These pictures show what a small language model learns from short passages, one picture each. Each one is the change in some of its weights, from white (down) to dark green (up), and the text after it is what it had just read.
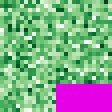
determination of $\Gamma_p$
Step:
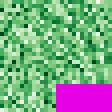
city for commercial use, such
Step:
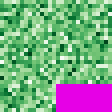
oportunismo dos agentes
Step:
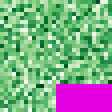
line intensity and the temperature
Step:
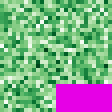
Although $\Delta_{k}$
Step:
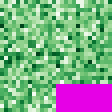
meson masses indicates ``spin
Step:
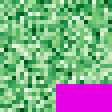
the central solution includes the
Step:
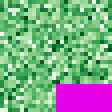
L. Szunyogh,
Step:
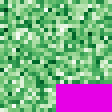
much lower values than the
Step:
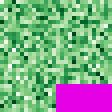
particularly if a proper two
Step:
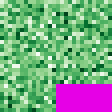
$\theta$ and $r$
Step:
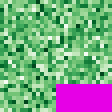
comunidade global. No
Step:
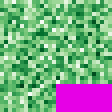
in design algorithms,
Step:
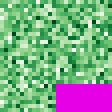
singular values. The number of
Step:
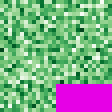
absolute values of the
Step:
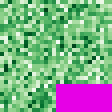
principal and parametric
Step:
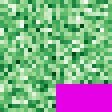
physical point. Thus,
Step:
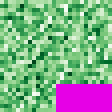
on study objectives and
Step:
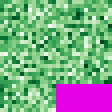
review. *Toxics*,
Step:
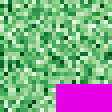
regional, como son:
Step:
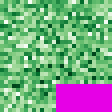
a análise de performance dos
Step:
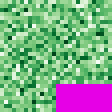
and is described by \be
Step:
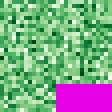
often presumed finite, these
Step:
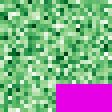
interactions between different YSR systems
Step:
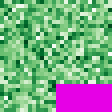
state and, in many cases,
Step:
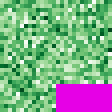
verified by the complementary
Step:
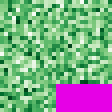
drei synergetisch
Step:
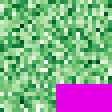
caching with optimized
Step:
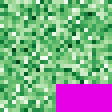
they exhibit a high
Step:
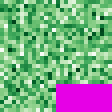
addition, positive correlations
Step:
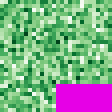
пространством. В
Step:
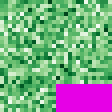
a Gaussian function to the
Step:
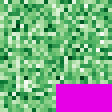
inductive to capacitive
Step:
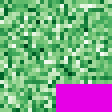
achieves its best performance
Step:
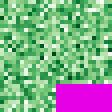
would this positively or negatively
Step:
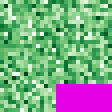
Thus the purchasing
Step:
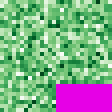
«... герб города
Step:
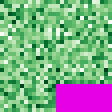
the emission spectroscopy
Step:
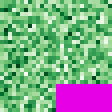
Laplace law: \be
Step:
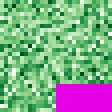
никто никогда
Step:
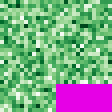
discussions of strong
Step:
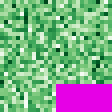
at large $x$, but since the
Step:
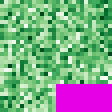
and BaO), the work function of
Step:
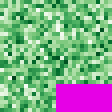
second column indicates that the
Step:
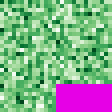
із вказаної
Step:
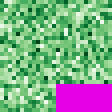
e tem caráter aplicado,
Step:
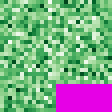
for the $B=3$
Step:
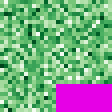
ensure this stability, the
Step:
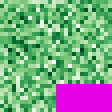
edifício com definição
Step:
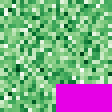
understanding of market
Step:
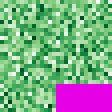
orientação preventiva de
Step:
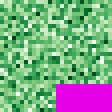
dust and gas around the
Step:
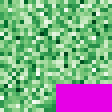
generating such beams is high
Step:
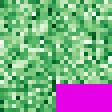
and {D'Eugenio},
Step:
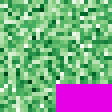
in Minkowski
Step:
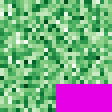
done today. It can
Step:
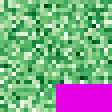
about 8~MHz assuming
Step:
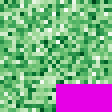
than the embedded clusters
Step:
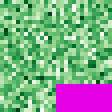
not. The resampled scans
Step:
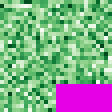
and the expectations" in the
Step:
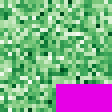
— Le Bureau
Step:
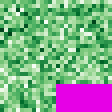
horizon at throat indicates
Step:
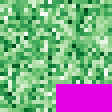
Procrustes shape & $
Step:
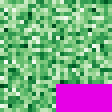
гимнасток в
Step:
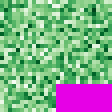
in quei segmenti di
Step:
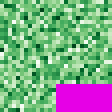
in the background for
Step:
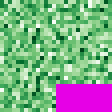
enfoque polifacético
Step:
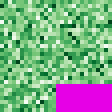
Öffentlichen gar
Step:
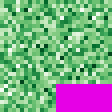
and model parameters (e.g.,
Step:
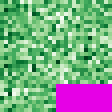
diagonalization and VQD,
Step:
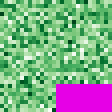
requisitos de autoria
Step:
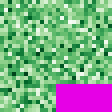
условия: /
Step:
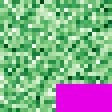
resulting accretion onto the
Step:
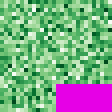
should have a singularity of
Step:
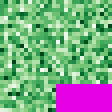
of matrix multiplication. These
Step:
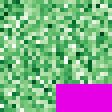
having two components: a
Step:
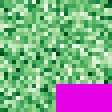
case is more complicated, since
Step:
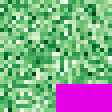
e o segundo, que
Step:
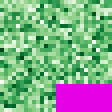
increases, the proportion of
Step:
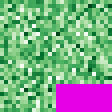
smaller than that for elastic
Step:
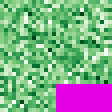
layers are unfrozen
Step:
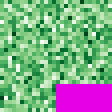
by stability issues. The
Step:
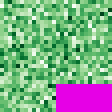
$B \parallel b$, the
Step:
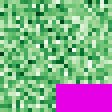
centered posterior samples
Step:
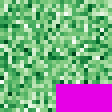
in panel C of Fig.
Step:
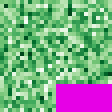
when the MZ operators are
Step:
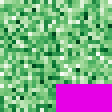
на множество
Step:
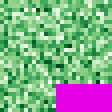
so‘zni kesimlikka
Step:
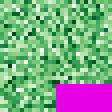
monuments and ruins of
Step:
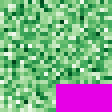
call $x$ a {\em
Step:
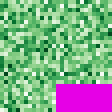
of V, Ni and S present in
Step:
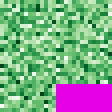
multipartite EUR
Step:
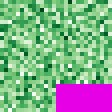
3. Qanday qilib
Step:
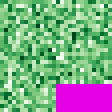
transverse strain as a function of
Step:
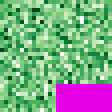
suitable protected operators
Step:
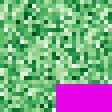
bog'liq deb
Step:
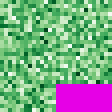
durch meinen Gesang und
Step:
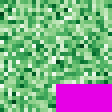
que no permanece, a
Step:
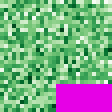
qarorida alohida
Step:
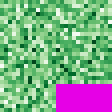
average extinction curve
